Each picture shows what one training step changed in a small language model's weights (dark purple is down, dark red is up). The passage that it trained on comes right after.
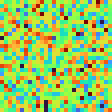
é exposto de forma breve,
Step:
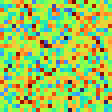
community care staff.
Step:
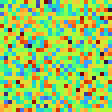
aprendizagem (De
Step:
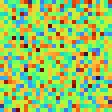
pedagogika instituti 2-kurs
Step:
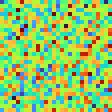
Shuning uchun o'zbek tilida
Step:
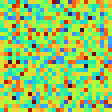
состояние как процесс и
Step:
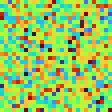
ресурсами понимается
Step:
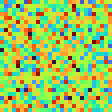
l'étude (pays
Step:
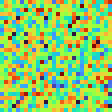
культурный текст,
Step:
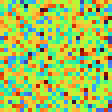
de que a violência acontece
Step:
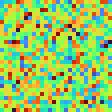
balstās uz
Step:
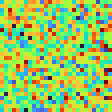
som. Para a autora, tal
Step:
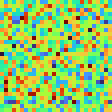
diferentes autores: - a)
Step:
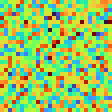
debate interminable; o en la
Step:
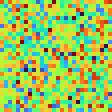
найбільш дієвим
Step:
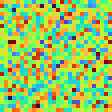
dengan itu, Prayitno dan
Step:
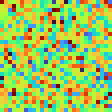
maydon induksiyasining
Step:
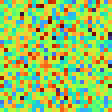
va grafik chizmalar,
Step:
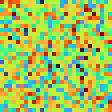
sustainability, below the
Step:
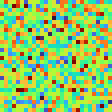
в современном мире:
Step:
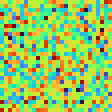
частину театральної
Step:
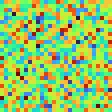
функціям: від
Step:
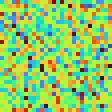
и третьем местах
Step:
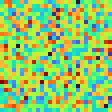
Loureiro Filho
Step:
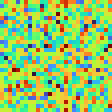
ferramentas de predição,
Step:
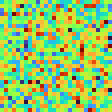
e gestores corporativos.
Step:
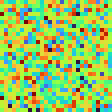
відсутність чітких
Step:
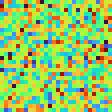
turk tilida esa 8 tani
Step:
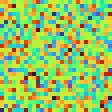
Escolar del Colegio.
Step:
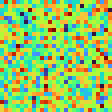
доминируют степные
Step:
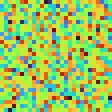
che in nessun modo è
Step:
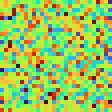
fisika menggunakan
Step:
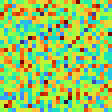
hipoksik yükə
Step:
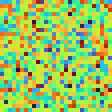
mualliflar tomonidan
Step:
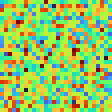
(досл. *Той, що
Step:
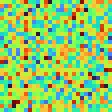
se ha podido constatar tanto
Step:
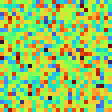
finalmente, en la etapa de
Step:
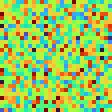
de velocidade do funcionamento
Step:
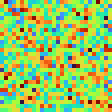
esa «tanbeh»,
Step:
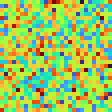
проектов, нестандартные
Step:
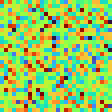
e saúde, prática de
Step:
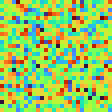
позволяет иметь
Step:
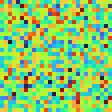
positivas, capazes de
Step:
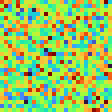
capsule pour que mes
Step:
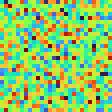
forma de gases de escape
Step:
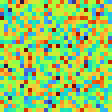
entre los países con mayor
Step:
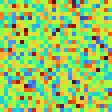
имконини берди.
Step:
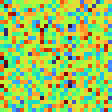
4.0 e Industria
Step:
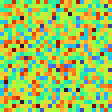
bir epistemolojik alan
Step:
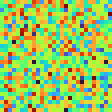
dunyo tan oladigan
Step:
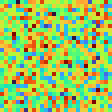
schulden bepaald.
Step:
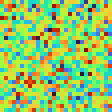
similares ao despojar as
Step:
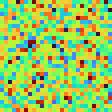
Hal itu karena sudah
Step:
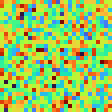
borilgan tadqiqotlarda
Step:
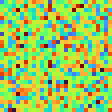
тобто суб'єктами
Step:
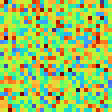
Bu temel zaruretten
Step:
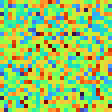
jogos que as crianças
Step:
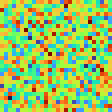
da curva ABC se
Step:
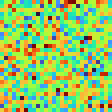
neuroendocrino y el
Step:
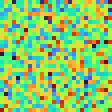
Brasil. São essas
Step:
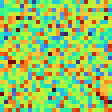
primeira, tem como elemento
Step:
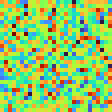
особенности полярных
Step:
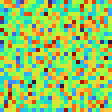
Ribeirão Preto,
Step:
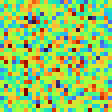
8º A exibição de
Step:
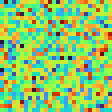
hayoti va mehnati
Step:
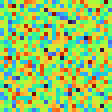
va teatr elementlari bilan
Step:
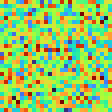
les différentes variables et
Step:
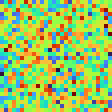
etish va yoshlar ongida
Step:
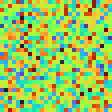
qilishdagi muammolar,
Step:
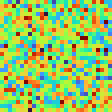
mula dari segala
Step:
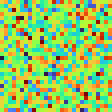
олиб нурнинг кесими
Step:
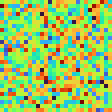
razlog navedlo
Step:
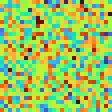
pengetahuan warga
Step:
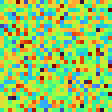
Михайлова Т.
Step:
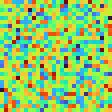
cara con Dios, saber
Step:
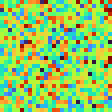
y la integración, forjando
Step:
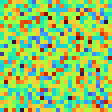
diferenças significativas entre
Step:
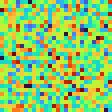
МФТ, виявило
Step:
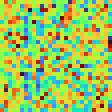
y ética desde los espacios
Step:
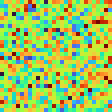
системе высших школ
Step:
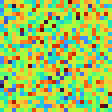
Agricultural Mechanization
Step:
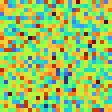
ajratib ko'rsatish
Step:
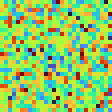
renda num sistema
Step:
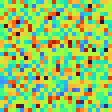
لنشير إلى
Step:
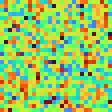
figli. Questi
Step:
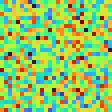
винограда имеем:
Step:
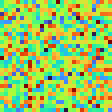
que o solicitaram para
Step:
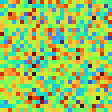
kali menjadi hambatan dalam
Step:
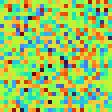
no se disocie de las normas
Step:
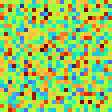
sondern auch in anderen
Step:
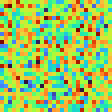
during this period of
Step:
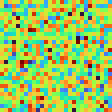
Mentón = TOTAL:
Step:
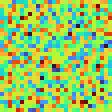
Na sequência o material
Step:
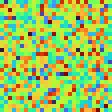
inovasi pada pelayanan
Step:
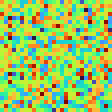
zur kontinuierlichen
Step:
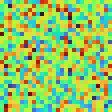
von der Maskierung, die
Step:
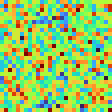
contexto, este trabalho tem como
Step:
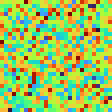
In the article under analysis
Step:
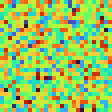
Bu tadbirlar ko'plab
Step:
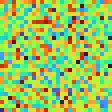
бериши олдидан,
